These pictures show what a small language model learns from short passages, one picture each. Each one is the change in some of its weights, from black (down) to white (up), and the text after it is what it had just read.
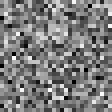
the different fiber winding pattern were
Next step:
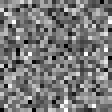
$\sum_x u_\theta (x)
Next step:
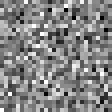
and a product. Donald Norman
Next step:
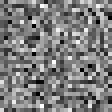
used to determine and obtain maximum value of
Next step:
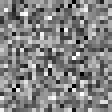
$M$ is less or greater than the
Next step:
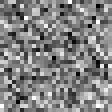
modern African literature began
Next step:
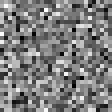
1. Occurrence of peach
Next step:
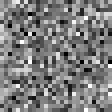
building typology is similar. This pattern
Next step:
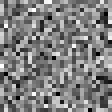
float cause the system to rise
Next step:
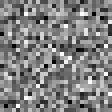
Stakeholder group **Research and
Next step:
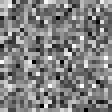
is the basis of my research and the questions that
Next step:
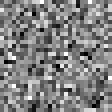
subspace correction \and multiplicative
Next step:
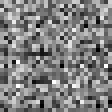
mm; γ_{max}
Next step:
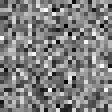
middle of speaking of activity
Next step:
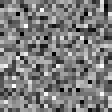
is replaced with a theoretically maximal number
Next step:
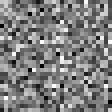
dynamic integration of various data sources. The
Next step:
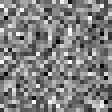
estimates from the WHO from 1995,
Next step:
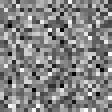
term is used speaks of the
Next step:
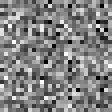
economic recession but also due to the
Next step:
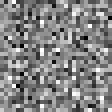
and John Locke.
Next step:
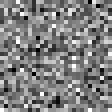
of the method was assessed through intentional
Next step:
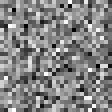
data location (e.g.,
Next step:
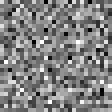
are the most expensive assets, which
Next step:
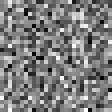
three orbits at the poles have respectively:
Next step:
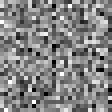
ORGANS QI of
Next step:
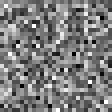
case study of the project. According to the
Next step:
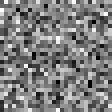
is a monomial in~$\andposv$.
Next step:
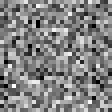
to the Cusp of Applications
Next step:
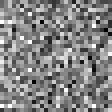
at random from the first 50 million
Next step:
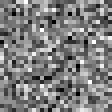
interest which doesn't need to be
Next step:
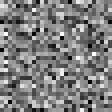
1. INTRODUCTION
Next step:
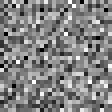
that she sneezed more with the
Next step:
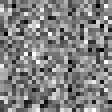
nitrogen content enable higher
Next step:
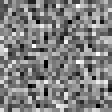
University, Chavchavadze
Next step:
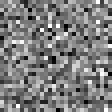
and $\Psi(z)$ behave as
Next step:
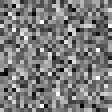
of known archaeological features to assess
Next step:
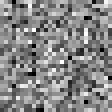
higher production potential under TN conditions are not
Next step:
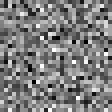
oxide is hydrated to EG
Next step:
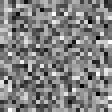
the study participants was maintained.
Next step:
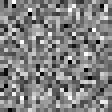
of isolated singularities, where
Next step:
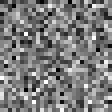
C4: Granularity X X
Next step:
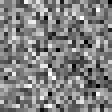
ductile matrix composite (Figure
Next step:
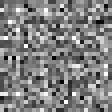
idioms represent mental patterns
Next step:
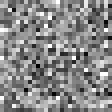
environment. They are produced in the
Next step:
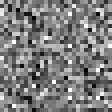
now prove the following formulas :
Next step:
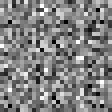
of the usual adjunction formula for
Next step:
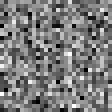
the columns of the weight matrix of the action
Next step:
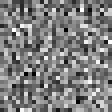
permutes the weight spaces $V_\mu$
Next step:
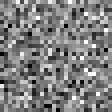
just note that $\|\b\|\leq
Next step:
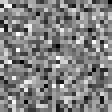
charge density distribution obtained from the use of the
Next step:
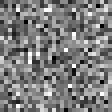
strongest countable choice axiom
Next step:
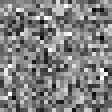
the hardware and infrastructure, and
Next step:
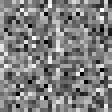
Change Detected Regions
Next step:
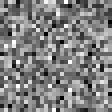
particular, there exists a sequence of projections
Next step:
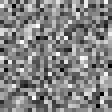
used for the evaluation of intervention effect.
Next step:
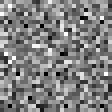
In Norway, a former practice of
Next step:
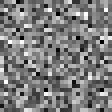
des morphismes lisses entre
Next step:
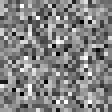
material flow In conventional precision forging
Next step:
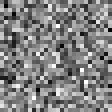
(authors’ elaboration).
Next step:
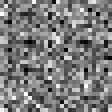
density ρ_b : Loose
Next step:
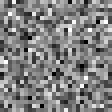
Iran.} \begin{document}
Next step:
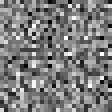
D. P., & Goodger,
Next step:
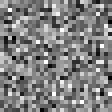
in weight'. The treatments with the
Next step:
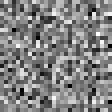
and outside the abdomen becomes very
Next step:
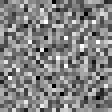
more intricate. To handle
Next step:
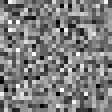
$n^{3}$ structure constants
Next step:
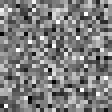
\equiv D_2$) means that
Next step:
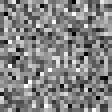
procedures meant for making decisions.
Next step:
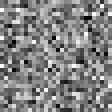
stationary behavior (which are those needed for
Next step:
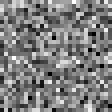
research was conducted, adopting a qualitative
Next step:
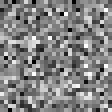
Kovats Index (KI).
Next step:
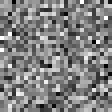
aspects. The mid- term
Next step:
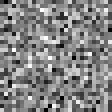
candidates development of programs to improve
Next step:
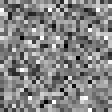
\ldots , \der_n}$ is the
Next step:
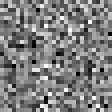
and suppose $(\Gamma',M')$ is a
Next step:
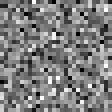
that $\circ = \times_k$, then
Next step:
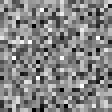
aims to provide solutions for local governments that
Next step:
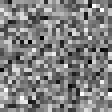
starts under the action of a tension it
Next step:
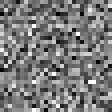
Baldan. Adhesion
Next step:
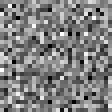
time to compute estimated speed produced good
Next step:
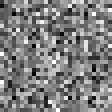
the required data couldn't be
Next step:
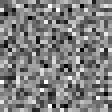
of operation. The Reliance
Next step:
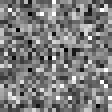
structures. Besides one can replace the
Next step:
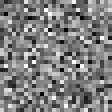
laquelle $\CC$ agit par
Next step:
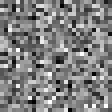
and $X_{J}$ are isomorphic only if
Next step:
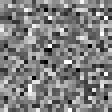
regional, national and international level for the future
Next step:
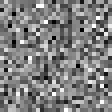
observed that the relaxation peak is
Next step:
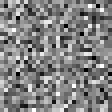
Epidemiology and Public
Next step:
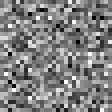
$K({\mathcal A})=L({\mathcal
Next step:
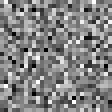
Russian nouns have the plural
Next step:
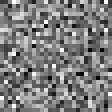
comparison of functional traits in the
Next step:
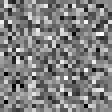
TEAD-dependent YAP activity
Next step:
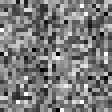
countries with respect to these factors? Third,
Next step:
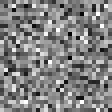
rather than in $\R_+$, with each
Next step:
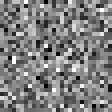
in spectra of drug polymer
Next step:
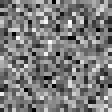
its facet that is not a face of
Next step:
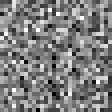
in the Theory of Gaussian
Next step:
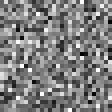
that can fill some of the gaps
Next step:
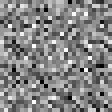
in CAD, based on rectified
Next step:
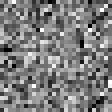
joints) 2. Joints that allow
